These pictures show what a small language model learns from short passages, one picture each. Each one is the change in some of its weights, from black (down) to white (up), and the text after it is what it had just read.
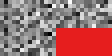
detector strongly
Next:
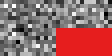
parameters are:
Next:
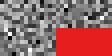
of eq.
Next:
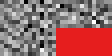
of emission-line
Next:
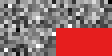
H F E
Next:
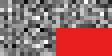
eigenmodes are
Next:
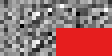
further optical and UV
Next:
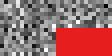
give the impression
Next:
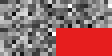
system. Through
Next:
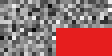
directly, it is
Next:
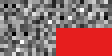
data point represents a
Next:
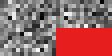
to the equation for
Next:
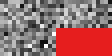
the object.
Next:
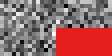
ability. A
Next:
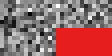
wideband spectrum
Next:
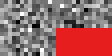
in superposition
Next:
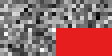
to be in-
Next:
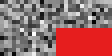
of GNS
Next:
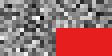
the adjacent
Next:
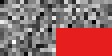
when compared to the
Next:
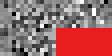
time that is important
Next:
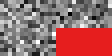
the third term
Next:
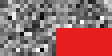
to the resonance is
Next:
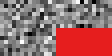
is composed of
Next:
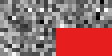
and J.
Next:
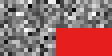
Computation on
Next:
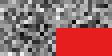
current, respectively.
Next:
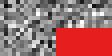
experimentalists are
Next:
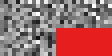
explained in the
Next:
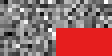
has been suggested
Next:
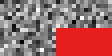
method, since
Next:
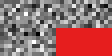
prompt phase
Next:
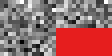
in Fig.
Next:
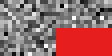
the transport
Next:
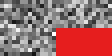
strong, weak and
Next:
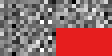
effects might first set
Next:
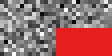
the BPS
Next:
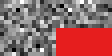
us suppose that
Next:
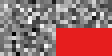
deformation fields is
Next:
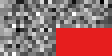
\newblock {\em
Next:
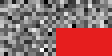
from 0. It
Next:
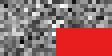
high quality
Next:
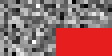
delimits a
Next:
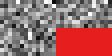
their high fraction in
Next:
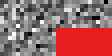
like to thank
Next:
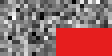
to calculate the local
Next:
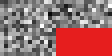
environmental parameters is
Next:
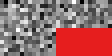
been later
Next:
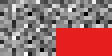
account within the
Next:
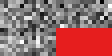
the simulation. Since
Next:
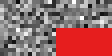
component of the total
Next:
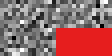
width $\sim$
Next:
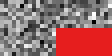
the proposed method.
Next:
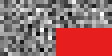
estimated values and ground
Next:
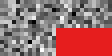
not detect any
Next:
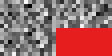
also addressed
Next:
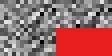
shifts to the
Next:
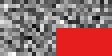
and particle,
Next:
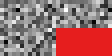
thus avoiding
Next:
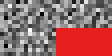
corresponding transmission probability
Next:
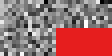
e}$ in terms
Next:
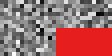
the present energy
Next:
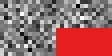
first, the
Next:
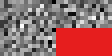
results are in agreement
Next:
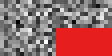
presence of defects
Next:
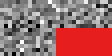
mass transfer by stellar
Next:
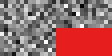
vertices represent
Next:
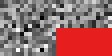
up to the
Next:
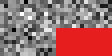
instability does not
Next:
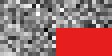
the horizon).
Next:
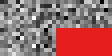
operation for the
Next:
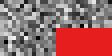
the linear rise
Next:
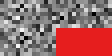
for this coefficient,
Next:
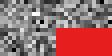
the example that for
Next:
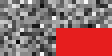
unlike in the
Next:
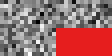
applied subsequent
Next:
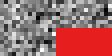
easily obtained
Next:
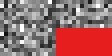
A review of how
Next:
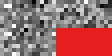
photon excited
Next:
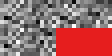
offsets in three
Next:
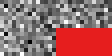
a bright
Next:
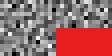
\tilde z
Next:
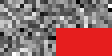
the finite discrete
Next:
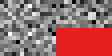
the proposed individual
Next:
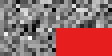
superconducting quantum
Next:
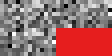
de Astronomia
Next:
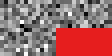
fluctuations due to the
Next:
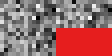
not for realistic
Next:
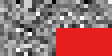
case, the
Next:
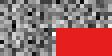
into account the contribution
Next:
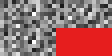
data from a
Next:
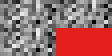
framework for natural
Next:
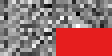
population with a
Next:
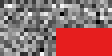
and solvation
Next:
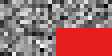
fitting parameters.
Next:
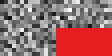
on the detection
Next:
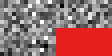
data above 5
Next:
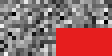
existence of a
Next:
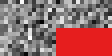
such systems in a
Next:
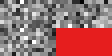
they devised an
